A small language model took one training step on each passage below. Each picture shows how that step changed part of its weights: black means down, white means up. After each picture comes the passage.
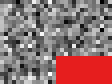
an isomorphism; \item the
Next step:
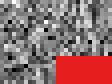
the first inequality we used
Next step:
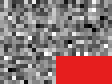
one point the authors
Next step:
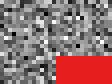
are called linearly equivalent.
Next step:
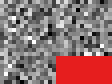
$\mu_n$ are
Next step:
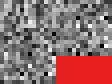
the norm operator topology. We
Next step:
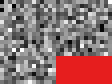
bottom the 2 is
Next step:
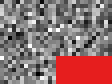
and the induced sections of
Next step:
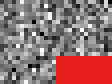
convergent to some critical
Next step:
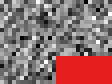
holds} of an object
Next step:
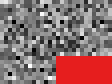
typically has been put
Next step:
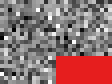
on SBP operators,
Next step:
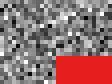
New Initialization &
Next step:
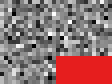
is complete. \item Let
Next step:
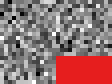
ladder and the
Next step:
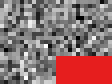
the main results of this paper
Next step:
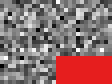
solve the system of equations and
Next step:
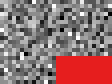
sequence $z_{\bf
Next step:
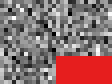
is positive. We also assume
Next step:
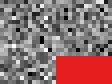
(being currently
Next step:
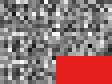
on the viscosity
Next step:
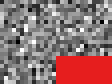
due to circles or
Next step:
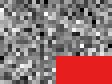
This result can be obtained by
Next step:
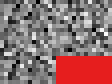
two-dimensional composites
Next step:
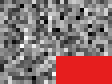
geodesic arcs beginning
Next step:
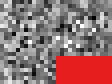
$S$ and the
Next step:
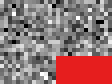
implies extinction in finite
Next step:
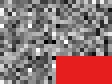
on this approach, we construct
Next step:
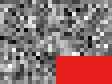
simple root $\alpha$ of
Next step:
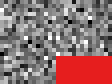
The corresponding partial correlation matrix
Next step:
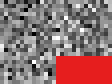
switching time instants
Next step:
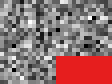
the Radon1
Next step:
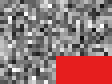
Among the large number
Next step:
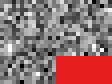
two cases we conclude that
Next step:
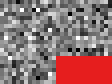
r'$ is the highest
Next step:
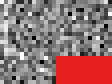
$\L$ is a zero
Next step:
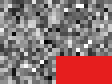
finite set $M\subseteq
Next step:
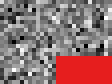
matrix of the multiplication endomorphism
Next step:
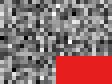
is approximated by a
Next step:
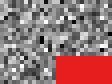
(instability in
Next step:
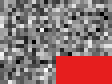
relies on the latter
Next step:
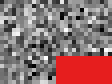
arcs} By property 1
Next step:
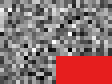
for the lower bounds.
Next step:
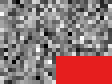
over $a \in
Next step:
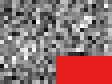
to a triangle or to a
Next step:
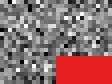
be reduced upon replacing
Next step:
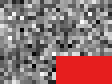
Such functionals are not
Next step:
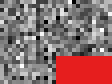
robustness to the
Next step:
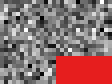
global or normal generation,
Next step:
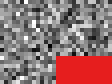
replacement. \newblock
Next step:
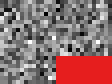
with the middle
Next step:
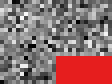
be the linear form such that
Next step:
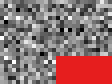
& TB \\ \hline
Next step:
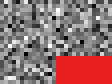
as follows: \[
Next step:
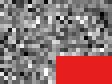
$. Then, there exists a
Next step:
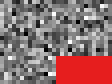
is the topology generated by the
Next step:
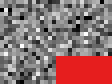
Van Dorn}}
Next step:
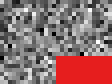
dissimilarities, or
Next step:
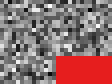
local solution. Setting
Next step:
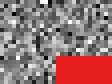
axes of the
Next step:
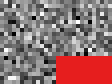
\smallskip \noindent 2.\
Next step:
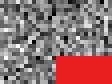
category case, as we observed
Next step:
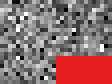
be a random variable with
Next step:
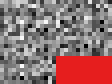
search behavior to the
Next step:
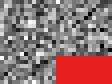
the set of matrices of size
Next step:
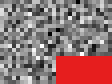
for every $T >
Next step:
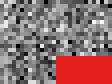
$\mathbf{K}$. Suppose
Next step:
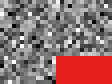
if $T\in
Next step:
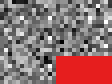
k \text{ even}\\
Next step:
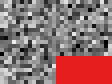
$3$. In particular,
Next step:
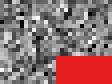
a consequence, there is also
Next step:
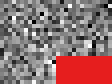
of one-partition
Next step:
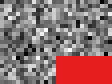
a method to find approximations
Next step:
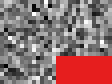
the right-hand side
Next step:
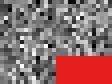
be a field extension of
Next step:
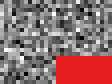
is guaranteed by
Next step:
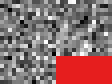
to attack this
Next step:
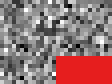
\; \forall t\geq
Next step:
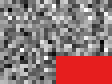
nombre des points
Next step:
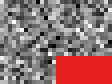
choices for $x$
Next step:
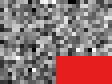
X$ representing an element
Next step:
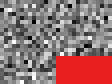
\begin{abstract} In
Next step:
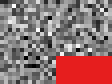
deducing local properties.
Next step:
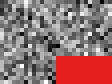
equations there has recently been
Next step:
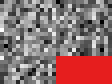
of the definition of the
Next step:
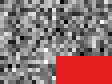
of the previous proposition. Suppose
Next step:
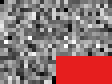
of Applied Mathematics\\ University
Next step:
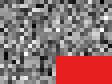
operation $\pi\in
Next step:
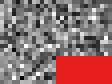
is a generalized solution of the
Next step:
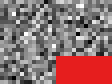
front of another
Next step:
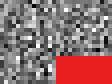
estimate for the tail of
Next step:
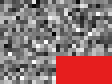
transformed system is implemented
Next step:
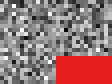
Schensted insertion
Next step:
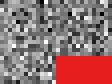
administered in
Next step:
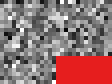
Bernoulli and
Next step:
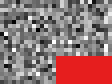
one sign. Therefore, when
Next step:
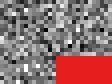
$T \dvtx
